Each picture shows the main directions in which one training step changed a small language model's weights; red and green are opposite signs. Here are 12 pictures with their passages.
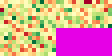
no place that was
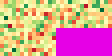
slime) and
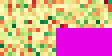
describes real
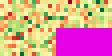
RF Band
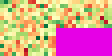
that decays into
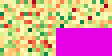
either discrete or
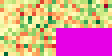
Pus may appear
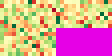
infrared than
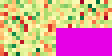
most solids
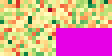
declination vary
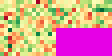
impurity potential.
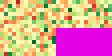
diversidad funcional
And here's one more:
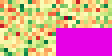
be from 3 to
